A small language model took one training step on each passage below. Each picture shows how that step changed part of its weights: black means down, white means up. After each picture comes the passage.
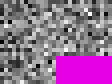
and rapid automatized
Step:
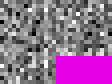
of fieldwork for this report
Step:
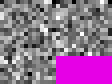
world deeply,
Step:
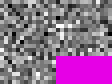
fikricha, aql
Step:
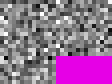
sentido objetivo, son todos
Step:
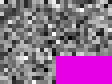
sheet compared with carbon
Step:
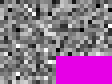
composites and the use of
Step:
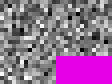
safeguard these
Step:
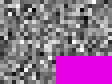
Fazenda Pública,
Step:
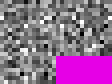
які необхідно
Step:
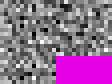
tierra muy
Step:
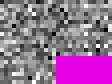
for data preparation, the
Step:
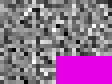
no estado. A
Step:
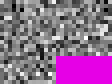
errore o per
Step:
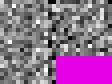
through a layered,
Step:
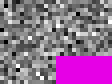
linked to – but not
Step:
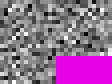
is used to improve the quality
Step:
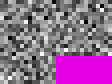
in nursing intervention
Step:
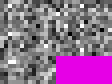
комитет при
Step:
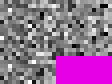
with acute renal
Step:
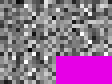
the organization and implementation of this
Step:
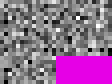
that occurred in the previous
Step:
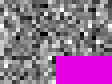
influencer marketing, but
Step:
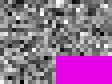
shape the suitable
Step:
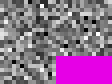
O texto é bem
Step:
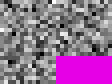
la amistad o la
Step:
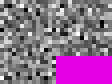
mengenai peran masyarakat
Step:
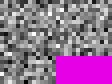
das Nações Unidas
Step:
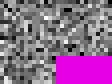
pattern matrix in 5G
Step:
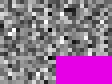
product, process or systems in
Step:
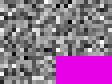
кластери туман
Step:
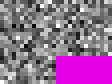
other methods for each objective
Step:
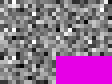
these research and development activities.
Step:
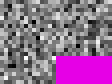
y lo inmanente.
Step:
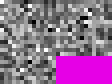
avós, dadas as
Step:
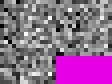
key soil related issues in the
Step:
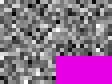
of which is presented in Table
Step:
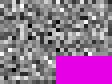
activiteiten in het
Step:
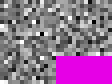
>3 kali jumlah
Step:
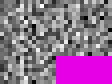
Burkinabè dans
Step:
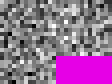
besar. Jam
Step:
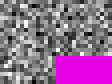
логистика может
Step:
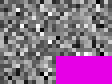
*A Eficácia
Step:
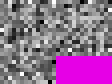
an audio track in
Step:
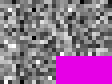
Шунинг учун
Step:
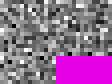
on capital, taking into account
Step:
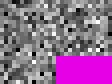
фоні ХЕ.
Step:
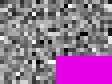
are determined by the national and
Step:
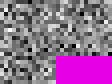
في بناء
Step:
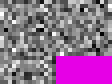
Таким образом,
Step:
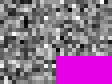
synthesis. The obtained
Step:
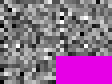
awareness of the health benefits of
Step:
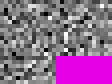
the present study value of TA
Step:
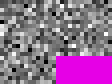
for the combined effect, which
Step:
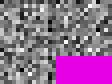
Palma Island
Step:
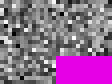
completed his M.
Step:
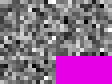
ciel des bons
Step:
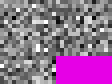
XI MIPA,
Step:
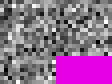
decorations. -
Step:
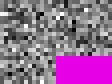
ruhan pok,
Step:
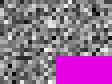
Modern models and approaches to
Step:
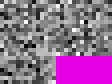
will be markedly affected
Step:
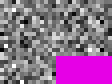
| | Марк
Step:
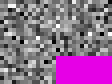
periods of thermal
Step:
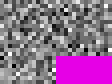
B6 showed a drug
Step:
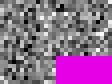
се занимават между
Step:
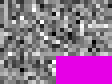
resist injury caused by high
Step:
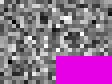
material for a sentence or
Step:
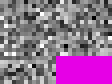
ravishda kechadigan
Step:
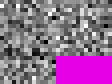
metodología más apta para
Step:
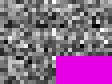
Accesible en:
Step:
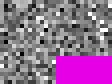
geotagging tool and
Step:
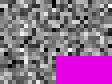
balandlik chegarasi
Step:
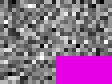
1990) firmando como
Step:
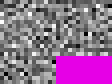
authentication trials
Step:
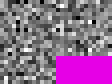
gap ketganda
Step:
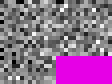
of the recent works are
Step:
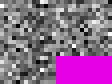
давлатлар жиноят
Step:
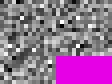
can assess if the proposed work
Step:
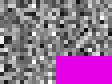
North D.C.
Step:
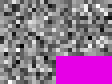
en las mujeres que
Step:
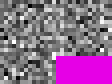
there is no unified view
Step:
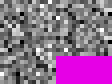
formativo. También
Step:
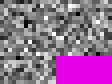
future. The brainwork
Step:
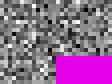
ahamiyat kasb etadi
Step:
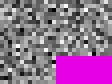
cipher text to the
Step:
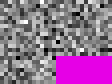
limited battlefield
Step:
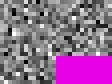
in which we live.
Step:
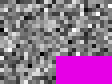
should be available in English language
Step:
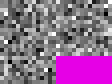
a period of a week
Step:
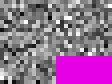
actors, including public
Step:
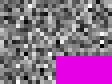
- Católico 13
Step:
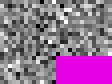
lo que debe estar
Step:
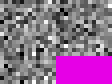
the measurement of stress levels using
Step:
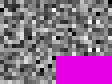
seeds - ii.
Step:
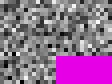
власти не являются
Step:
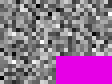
campaigns of
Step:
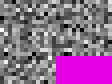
Detector Fig. 9
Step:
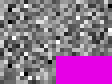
солнца для
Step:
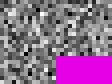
as a header. The
